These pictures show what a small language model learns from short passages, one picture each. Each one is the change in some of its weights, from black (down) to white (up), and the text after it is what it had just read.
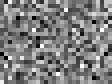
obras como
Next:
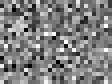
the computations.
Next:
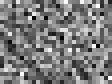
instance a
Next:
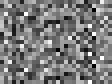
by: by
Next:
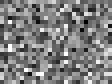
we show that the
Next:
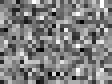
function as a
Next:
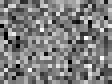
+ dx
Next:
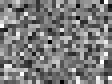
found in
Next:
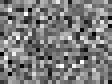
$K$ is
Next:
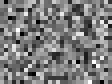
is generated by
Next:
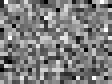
way of
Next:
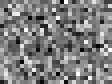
with a stable
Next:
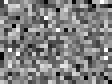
way, it
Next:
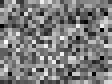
Law and
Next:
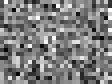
which shift
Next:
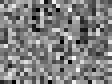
which implies
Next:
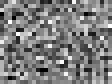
to Case
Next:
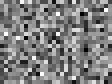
como datos
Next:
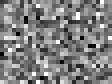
perform a detour
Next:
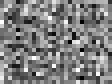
as well as to
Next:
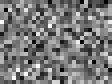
most commonly
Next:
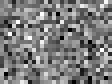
high matching
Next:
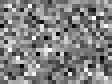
conditions may be
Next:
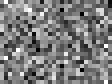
the two existing
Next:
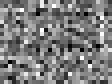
d) within
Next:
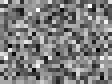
will be the only
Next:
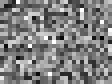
to protect
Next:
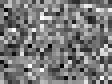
and building
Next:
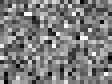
Since the
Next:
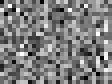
equations obtained
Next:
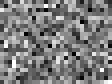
J$. In other
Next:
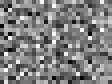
f \in
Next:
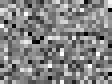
bad edges
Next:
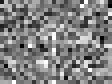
uit het
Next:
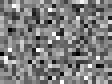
which may lead
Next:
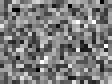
the end of
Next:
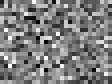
But then
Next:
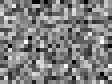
morphism is
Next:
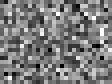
model with an
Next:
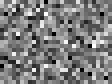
quality of
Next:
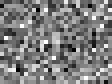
none of the
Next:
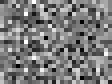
as they are
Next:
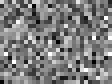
the $\rho
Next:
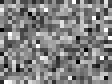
line width =
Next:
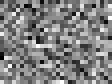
Por meio
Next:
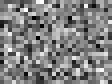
a focal form
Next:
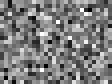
here are
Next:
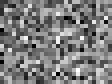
of a matrix
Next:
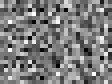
intersection is
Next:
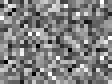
not add any
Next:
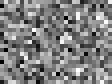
also be a
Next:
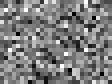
resource to
